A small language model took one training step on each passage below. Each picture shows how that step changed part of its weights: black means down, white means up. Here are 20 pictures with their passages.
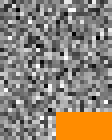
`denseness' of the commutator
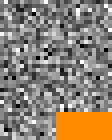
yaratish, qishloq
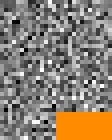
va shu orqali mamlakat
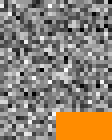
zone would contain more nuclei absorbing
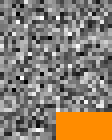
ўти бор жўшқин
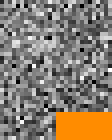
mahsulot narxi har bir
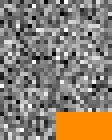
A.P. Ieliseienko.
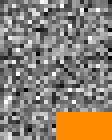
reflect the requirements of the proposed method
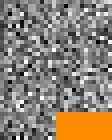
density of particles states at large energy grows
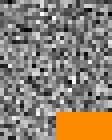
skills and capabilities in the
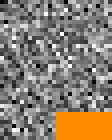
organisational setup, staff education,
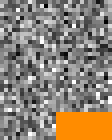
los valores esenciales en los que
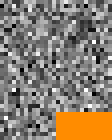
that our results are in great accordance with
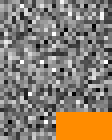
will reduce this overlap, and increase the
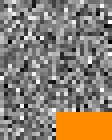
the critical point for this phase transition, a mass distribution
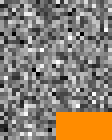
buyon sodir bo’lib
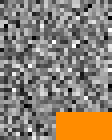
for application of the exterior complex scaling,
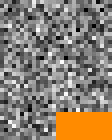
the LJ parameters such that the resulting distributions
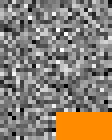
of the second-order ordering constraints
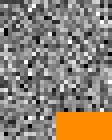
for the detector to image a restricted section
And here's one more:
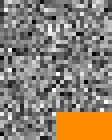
neurológico con implicación
